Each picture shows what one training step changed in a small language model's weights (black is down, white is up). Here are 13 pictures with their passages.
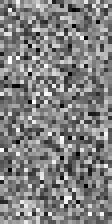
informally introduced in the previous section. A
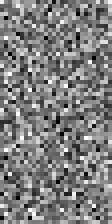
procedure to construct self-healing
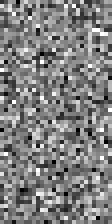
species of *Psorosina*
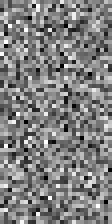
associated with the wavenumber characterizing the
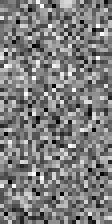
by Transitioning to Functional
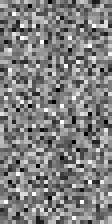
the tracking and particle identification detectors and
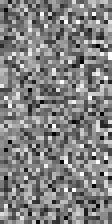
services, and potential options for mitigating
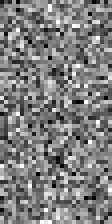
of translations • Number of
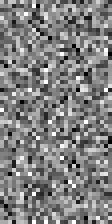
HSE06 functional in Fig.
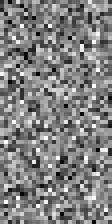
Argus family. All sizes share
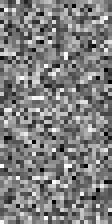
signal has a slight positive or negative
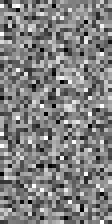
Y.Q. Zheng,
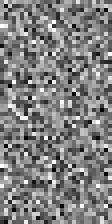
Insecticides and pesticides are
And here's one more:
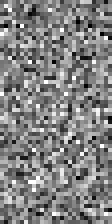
approaches in the fight against cancer.
